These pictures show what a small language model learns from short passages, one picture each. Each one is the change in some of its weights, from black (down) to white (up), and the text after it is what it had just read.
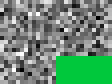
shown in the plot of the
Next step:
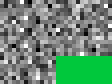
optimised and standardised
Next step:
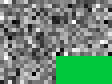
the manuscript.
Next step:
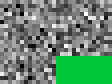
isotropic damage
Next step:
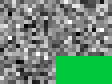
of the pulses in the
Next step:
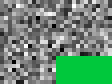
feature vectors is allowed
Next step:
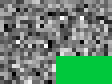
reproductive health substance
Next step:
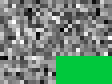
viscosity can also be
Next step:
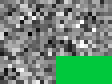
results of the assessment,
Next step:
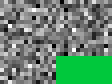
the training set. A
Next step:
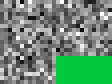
resistance also affected the
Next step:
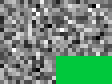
designs to explore
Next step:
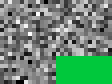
area of study and discussion in
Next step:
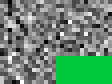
STAR Collaboration,
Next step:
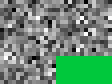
It is also reported that the
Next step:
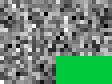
“Improving Research
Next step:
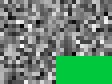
teaching grounded in
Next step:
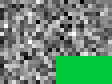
with argon three times at
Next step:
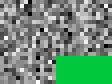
section alongwith preferably
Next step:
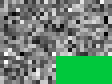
Odisha, India
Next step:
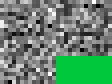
other is (ii) the
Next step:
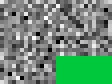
who have experienced
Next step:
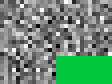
traded equities time series
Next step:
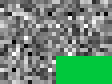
(* Alternative definition
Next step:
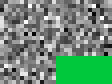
presence, with the aims
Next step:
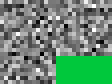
$. In the standard
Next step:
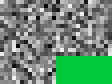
follows: In Section II
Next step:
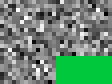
Light chains are
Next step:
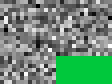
AI. It is important
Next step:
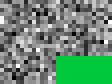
graphs associated with a
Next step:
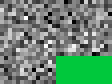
Initialize target network
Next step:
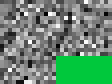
process is of utmost
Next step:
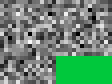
that underlie all the
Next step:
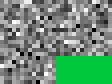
claimed if the
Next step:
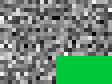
spectator neutron contribution.
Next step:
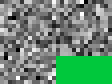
enough against infectivity
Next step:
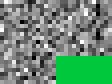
a only brief
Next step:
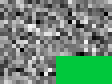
and Castle Hill
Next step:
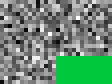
studies are currently underway
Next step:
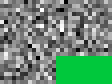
has a heavy dead
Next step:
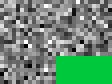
educational desires of
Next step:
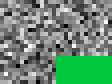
where nurses stay
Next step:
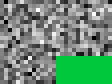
to Kumar and
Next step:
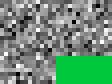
everyone who trusts
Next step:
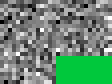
involving Procolobus
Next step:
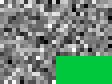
Cartesian coordinate
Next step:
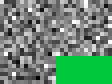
crisis caused
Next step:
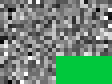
this way, we have that
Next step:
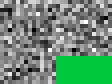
because a number of them perform
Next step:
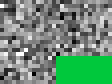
initial position of the particle,
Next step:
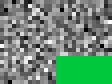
ice packing.
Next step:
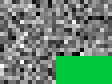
interaction of any couple
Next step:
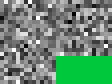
determined. Results showed that
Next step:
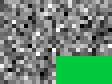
of these complexes proceed
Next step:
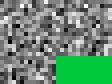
²Department of
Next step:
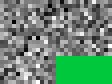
the poles of the
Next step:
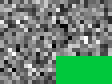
Instead, we follow
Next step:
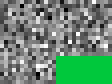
the entropy in the form as
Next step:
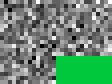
the two base strategies by
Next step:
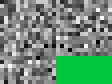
fixed point of these orbitals
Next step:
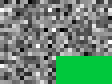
place because there was need to
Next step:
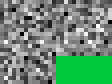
be called a standard MP
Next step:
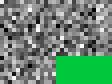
the a-axis.
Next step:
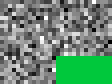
the valleys the
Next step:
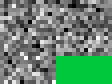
Clifford algebra
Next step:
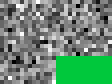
molecules as suggested by quantum
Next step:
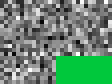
whether a given company will
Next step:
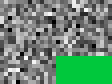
advection (particle
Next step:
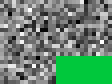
of utilizing spins in
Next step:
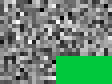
consisting of tank,
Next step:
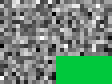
than the fixed time quantum and
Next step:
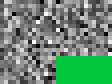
were selected and perforation
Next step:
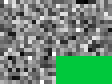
Through Artificial
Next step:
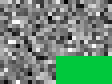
presumed LoF events
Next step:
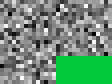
of external potentials, follow
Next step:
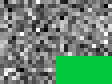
the variables in both the region
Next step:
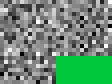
deliberately exploit
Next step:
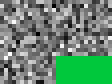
functional responses.
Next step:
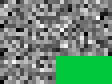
As detailed above, increasing
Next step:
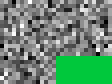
it is also helping the
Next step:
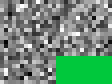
learning replaces the inner
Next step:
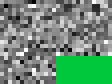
different amounts of
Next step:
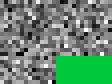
the class of equivalence of
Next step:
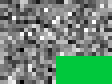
An intrinsic that
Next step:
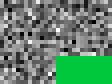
the future the possibility that
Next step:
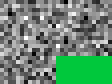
for cold streams
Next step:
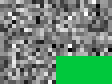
a positive linear. A correlation
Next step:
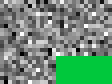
They found that there should be
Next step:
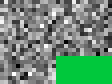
difference between the two percentages
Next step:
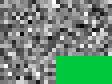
and bender element ,
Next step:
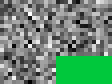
is need to construct a
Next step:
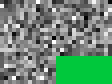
roughness (and associated
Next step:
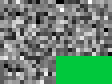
breast cancer problem
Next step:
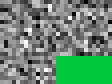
and secure manner.
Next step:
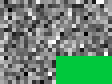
the Hamiltonian, is evaluated in
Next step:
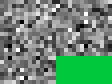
and two traverse one block
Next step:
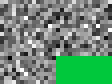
with the results presented above show
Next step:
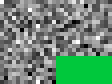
risks to production
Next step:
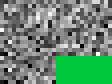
quality of a specialist,
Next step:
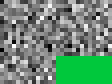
exponential ones as
